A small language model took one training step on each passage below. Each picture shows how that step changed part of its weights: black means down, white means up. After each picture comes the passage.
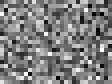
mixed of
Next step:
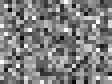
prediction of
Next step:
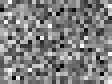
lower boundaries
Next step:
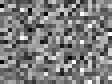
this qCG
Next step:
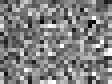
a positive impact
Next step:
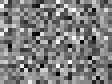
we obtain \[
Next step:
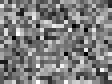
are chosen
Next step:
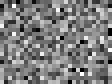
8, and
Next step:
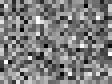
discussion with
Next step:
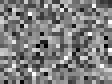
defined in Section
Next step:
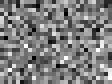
$b$ in
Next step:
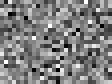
the room
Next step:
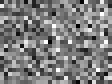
E$ there are
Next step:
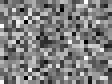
features of
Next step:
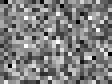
for Theoretical
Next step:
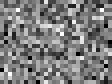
our running
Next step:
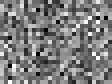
color map shows
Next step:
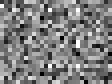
that is, there
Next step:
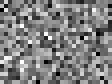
into geometrically
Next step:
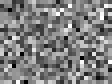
including the
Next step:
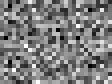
density $\rho$
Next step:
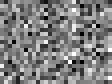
out to be a
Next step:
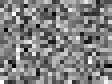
equation to solve
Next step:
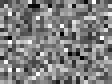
select a
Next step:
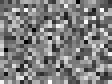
the case of one
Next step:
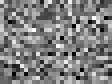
combined action
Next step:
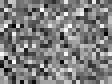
All of these
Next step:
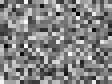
force on
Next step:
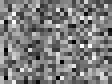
conditions, we
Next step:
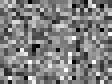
have been highly
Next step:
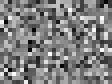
we get $a
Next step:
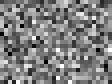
in Eq.
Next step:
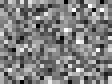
decays of
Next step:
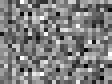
\rightarrow X$
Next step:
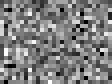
and fourth
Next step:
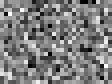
The upper
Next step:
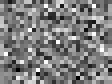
as shown in Figure
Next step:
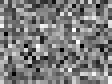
be viewed
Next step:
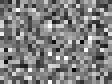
the convergence
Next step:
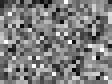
curve in the
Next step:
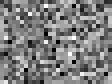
over it.
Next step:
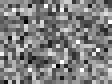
of invariant
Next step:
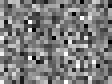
Here, we
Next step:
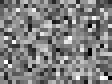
the differential
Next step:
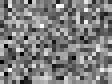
observed ones
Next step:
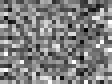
top atomic
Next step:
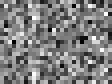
shows the continuous
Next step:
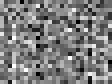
discussed in
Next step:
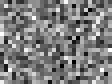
prediction was
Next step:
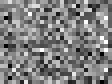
localized via
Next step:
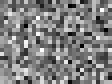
binding between
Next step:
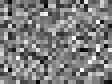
design. The
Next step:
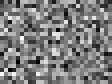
the $Q$
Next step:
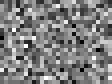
is the set of
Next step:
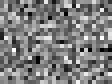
condition $\vert
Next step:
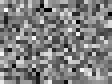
the minimization
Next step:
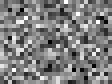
of groups of
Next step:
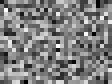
by our general
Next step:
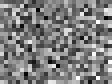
resolution in a
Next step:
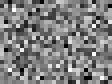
dataset for the
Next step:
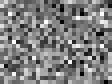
result may be
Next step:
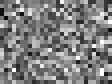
the presented method
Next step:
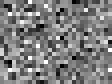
and Spot
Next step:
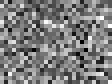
consider are continuous
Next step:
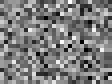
across all
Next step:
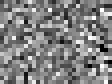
the line of
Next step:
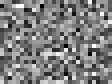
the physical mass
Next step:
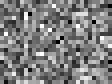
\textbf{ value
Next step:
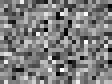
\alpha] =
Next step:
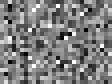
long way
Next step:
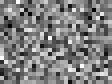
that Class
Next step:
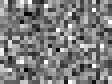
we deduce $$
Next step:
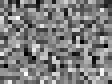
$X$ has
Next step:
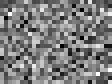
work on the small
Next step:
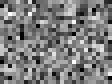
pore geometry
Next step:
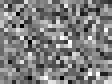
level operators which
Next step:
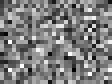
the dependence on
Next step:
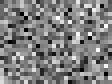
then spurred
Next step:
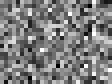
a sequence in
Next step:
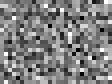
Thus for some
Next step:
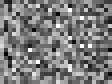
results, the
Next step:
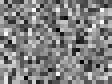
magnetic field to
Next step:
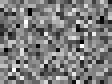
properly describe
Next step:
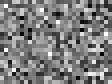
normalised new
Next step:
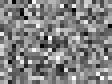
that whenever
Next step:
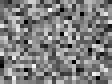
what is the
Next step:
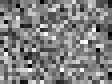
is further
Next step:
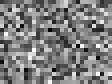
in the maximal
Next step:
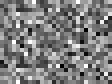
existence and
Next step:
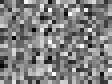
that the age
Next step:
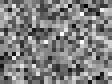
energy in the
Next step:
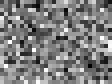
$q$ in
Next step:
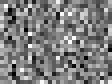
+ V w
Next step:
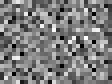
\newblock In
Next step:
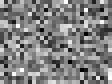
with a spread
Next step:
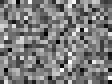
a section. If
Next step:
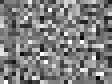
further that
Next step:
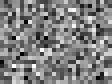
down to the
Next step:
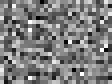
Hence, for
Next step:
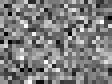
constructed in Proposition
